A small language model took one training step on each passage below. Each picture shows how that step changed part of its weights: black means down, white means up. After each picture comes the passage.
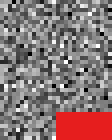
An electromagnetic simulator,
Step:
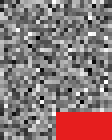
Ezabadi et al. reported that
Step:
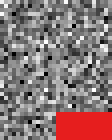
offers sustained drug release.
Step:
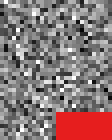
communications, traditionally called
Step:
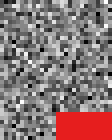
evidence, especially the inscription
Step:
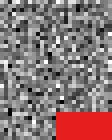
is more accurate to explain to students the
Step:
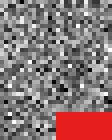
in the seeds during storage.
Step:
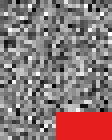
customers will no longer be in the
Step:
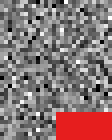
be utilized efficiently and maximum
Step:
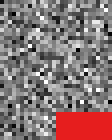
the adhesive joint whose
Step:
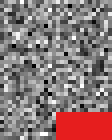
Bozena Smolkova
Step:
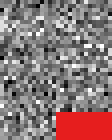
of the synthesized separate
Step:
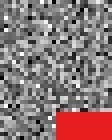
targets⁹. Docking studies help
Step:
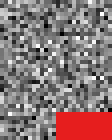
Orbit LSS Last Stage
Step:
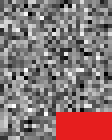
significance of having an open communication and
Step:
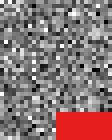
“Lower relative importance of new capital
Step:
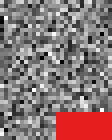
dramatically (see Section
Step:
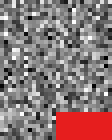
before downloading the CSV
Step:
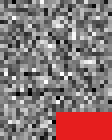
of Self Organizing Maps
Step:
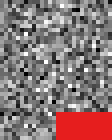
2022 crisis raised a national
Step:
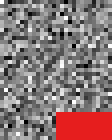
the interplay between human and computer
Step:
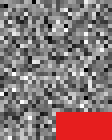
aim of the framework is to easily assess
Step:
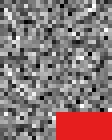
on the use of antibiotics,
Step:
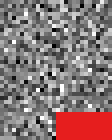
predicts system utilization values in order to
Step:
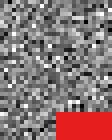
may be affected by age since some
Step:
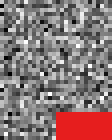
Thus, the categories were:
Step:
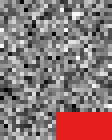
according to gender. There was no significant relationship
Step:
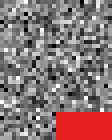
total understanding of literature. Comparative
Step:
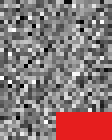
by policy, they could stir
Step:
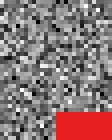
regulation with blurred boundaries,
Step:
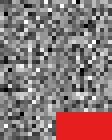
Observational Study carried out in
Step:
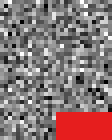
The precipitated humic acid
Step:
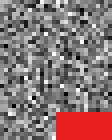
**Simple Additive Weighting
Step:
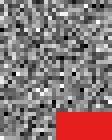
affinity of component towards
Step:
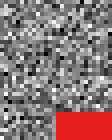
significant. On the basis of this finding it
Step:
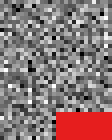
in just few steps (equations
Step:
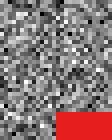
experimentally measured values validates the
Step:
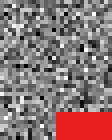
Before survey administration, the
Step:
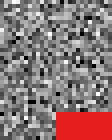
every day didn't seem
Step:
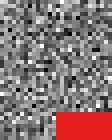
water tank 3000L”. In the
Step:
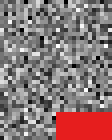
discoloration was present all over the
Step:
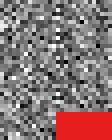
of mathematical proficiency. The result
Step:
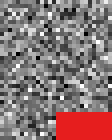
direct influence on organizational culture.
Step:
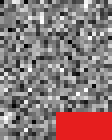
to eliminate residual or secondary
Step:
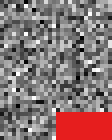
evaluations especially by gynecologists
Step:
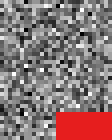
(LPIL); and (C)
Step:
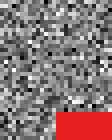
blood tests were done.
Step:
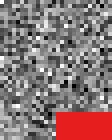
motion in vivo. Practical
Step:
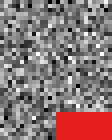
a device called as hetero
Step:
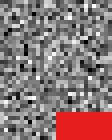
officer can change the original meaning
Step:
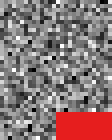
literature. Just three relevant articles
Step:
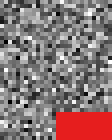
communicate, and teaches the value of
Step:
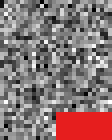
INdustries and INclusivity in
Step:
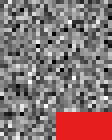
premature respiratory tract cancer
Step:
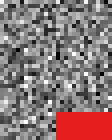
the worst hit. This no
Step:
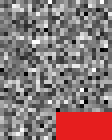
Sciences, Near Ramoji
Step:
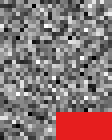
items and the reliability of the
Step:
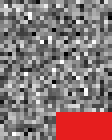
Mathematics Anxiety among
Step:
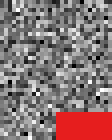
keynote lecture was given by
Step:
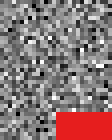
their spatial positions in relation to each
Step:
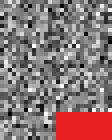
subduction zones considering that the
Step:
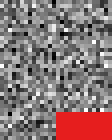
Female stele Caven 3 from
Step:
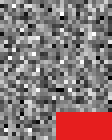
ACTIVITY OF
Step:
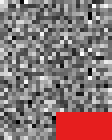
is also worth noting that the
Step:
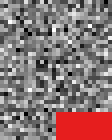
on task-specific or
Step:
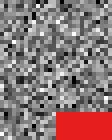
noted that many of the issues highlighted
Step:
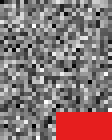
and supported, which can enhance their engagement
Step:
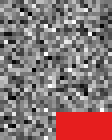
and development. Drawing on documentary
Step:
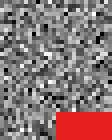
Clearly, these physically smaller
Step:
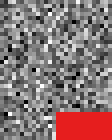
for both scenarios, with (orange
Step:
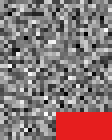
Different Layers This master
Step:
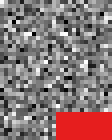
Exposure: greenspace #
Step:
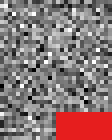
4 hours, with 300 cc
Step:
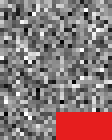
agree on one or two to work with or come
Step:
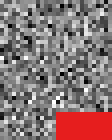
for double and single sided
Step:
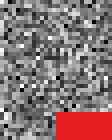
why questions. In this design, variables
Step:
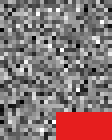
Family, Moral economy The
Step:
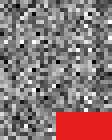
POMPP VERSUS
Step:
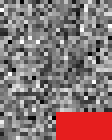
Safety is in behavior, not in
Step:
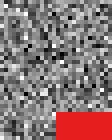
130 Figure 3: View of A)
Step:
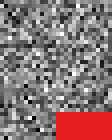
opportunity to let the interview flow
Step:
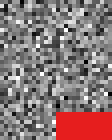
results, it is important to integrate interactive
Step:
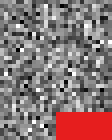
replacement; Postoperative
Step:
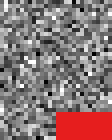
This means that appropriate motivational
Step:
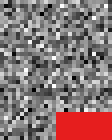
year [3, 4]. In this case, the
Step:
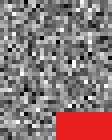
to ELS, which may contribute to the
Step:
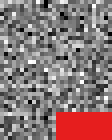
the skin with typical morphological
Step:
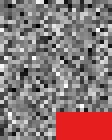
5G RAN vendors can be
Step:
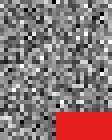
Of Computer Technologies And
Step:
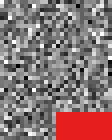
to a temperature-controlled
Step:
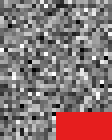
Practically, a good definition of
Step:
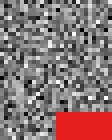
epiphora evaluated by the patients
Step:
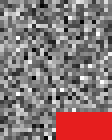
videos. Developed a novel
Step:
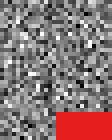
steps by searching social data and indicators
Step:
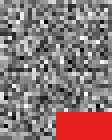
Pb, Cd, and Zn)
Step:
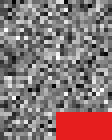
0.178 are greater than the
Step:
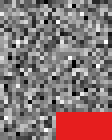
analyzed a hybrid approach which could
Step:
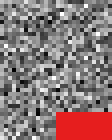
that its result "is binary: it is
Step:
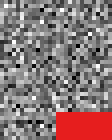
mentioned in Section 5 and finally,
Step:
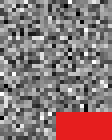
called tier 1 vendors for
